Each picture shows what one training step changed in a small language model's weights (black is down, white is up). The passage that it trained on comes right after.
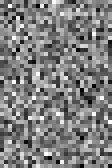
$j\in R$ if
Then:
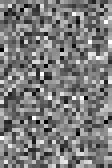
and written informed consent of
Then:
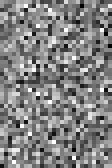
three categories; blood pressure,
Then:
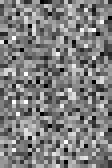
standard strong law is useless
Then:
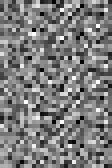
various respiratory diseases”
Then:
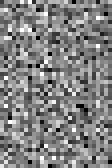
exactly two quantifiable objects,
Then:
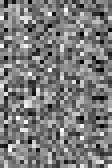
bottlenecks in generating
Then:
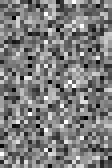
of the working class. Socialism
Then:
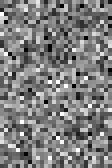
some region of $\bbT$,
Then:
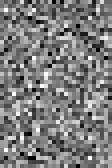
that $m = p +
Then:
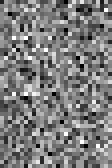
example, in the case when this
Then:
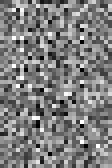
features computed on the audio signal
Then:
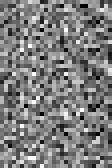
the theoretical ground that makes free association
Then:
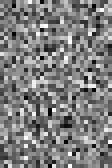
of development with the low income countries
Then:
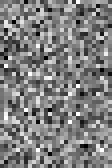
December and the long
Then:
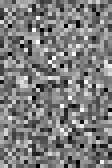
separation process is presented in
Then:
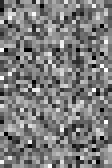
of orthogonal idempotents such
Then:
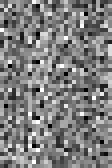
and the dashed line
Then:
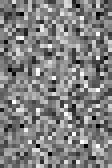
\right.\] which is the
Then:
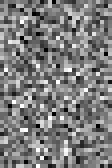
significantly depending on both fungal strain
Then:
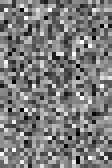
any form of means or tool used
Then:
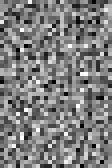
of $G$ on a uniform
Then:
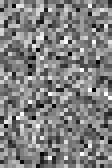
a belief in themselves. A
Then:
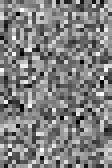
without an in-depth understanding
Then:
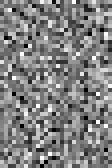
-regret bounds for
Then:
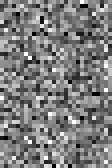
the class of all families of
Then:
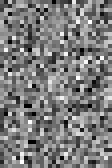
measurement of the compressive property The
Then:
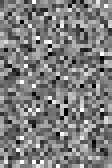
for normality and presented as
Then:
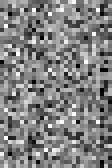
simulation. Weibull parameters
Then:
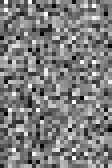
Moreover, (\ref{f})
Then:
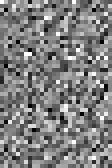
(Generalized weakness)
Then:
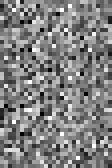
randomly we will add these vertices
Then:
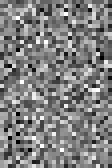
\bar{\theta}]$ for
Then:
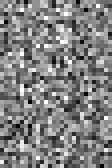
t\right) $ is the
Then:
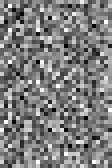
Kim and Cerco
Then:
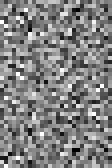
\eeqnn % Hence,
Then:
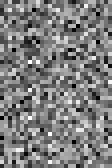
Registration is available from the
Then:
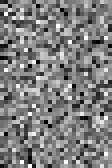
Using (11), the recurrence
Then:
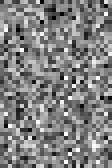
parts \begin{equation*}
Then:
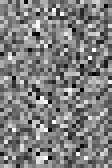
\vecy{\xi}$$ and
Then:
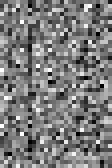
composition of entries as tensor maps.
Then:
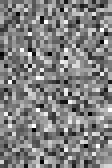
in the table (1)
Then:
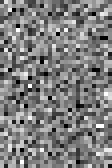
By plotting a graph of
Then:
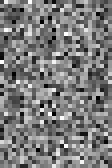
which was statistically similar with
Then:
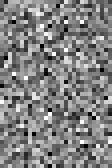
In order to control the frequency in
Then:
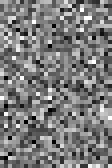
as $$d^\dagger dz
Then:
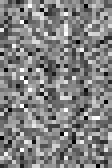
\begin{cases} \overline
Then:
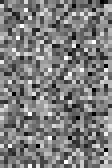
for transport, and the height of
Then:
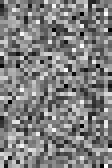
say that a compact metric space
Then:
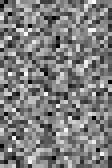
change them – there are different paths
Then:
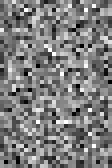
there is no significant relation between
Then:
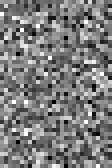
Ahmed Jhatial Department
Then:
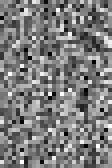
also concluded that the two stage
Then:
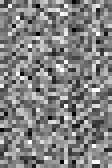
\in \gamma$. Let
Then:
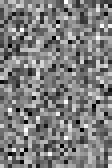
where people spend time have been
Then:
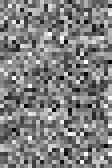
of a PDA to present a
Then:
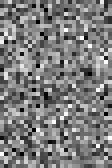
\{ B_\mathcal{S}
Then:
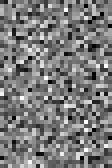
at HIV Care Centers
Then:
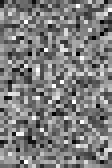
value of Eps is computed,
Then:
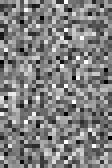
with more complex psychological systems, and
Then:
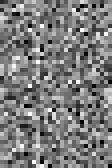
control over the case, of
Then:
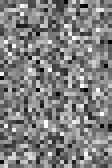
investigate the feasibility and the
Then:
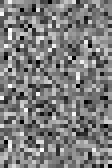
[note: following a Grant
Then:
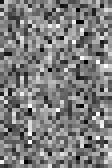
purpose of distorting the understanding
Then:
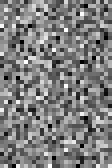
extent to which the investigators
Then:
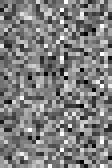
Social Sciences and Humanities,
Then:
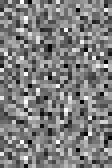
IT risk management has been
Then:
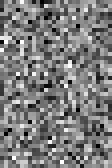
However, this does not mean that
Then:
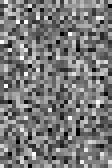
chromatography workstation
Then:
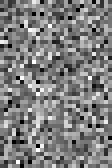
link to its native landscape
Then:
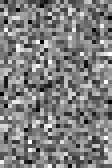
Moreover, as a consequence of the
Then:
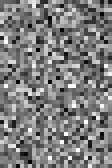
fact that $\nabla u$ is
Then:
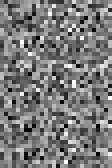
are probably involved in the measured
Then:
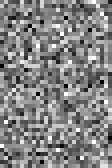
each $w_t$ denote
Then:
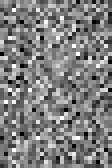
under mild conditions, with
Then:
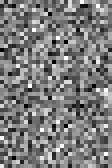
we shall need the full force of
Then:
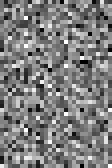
, the tissue voltage drop
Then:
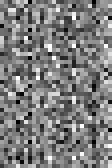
City, Mexico,
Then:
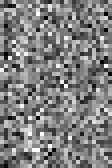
Besides, this food should
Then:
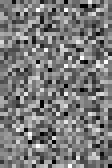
in all regions over the next few
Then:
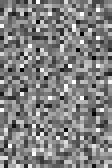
plants are growing normally and a
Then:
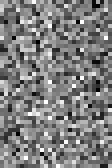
to impregnate fibers
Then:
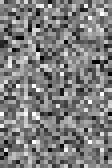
Scholarship <input
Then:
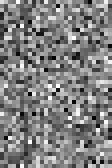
It remains to consider the multiplication $
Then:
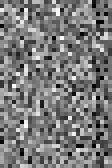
one, which also does not lead
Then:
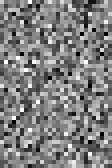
principal branch of the $W$
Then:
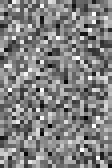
period, the following structural and spatial
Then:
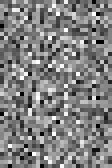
and its adjoint, which is
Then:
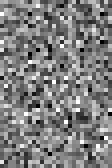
other hand, the advantage in terms
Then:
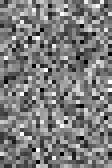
\text{for all primes}
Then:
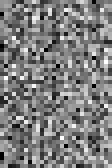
is not infinite but neither is
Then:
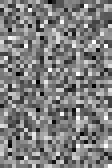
soil structure, while chemical factors,
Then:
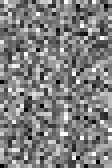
about the value of art,
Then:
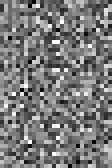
algebraically closed field of characteristic
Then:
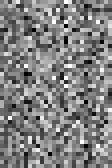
The first and the limit step are
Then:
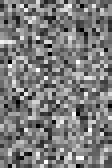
there is data uncertainty, as many
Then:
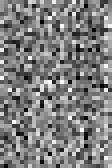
of the sorts of examples
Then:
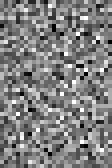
on $I$ are precisely the
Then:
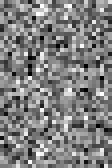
problem) the Fig. 3.
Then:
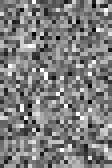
shown that $C_{\cal
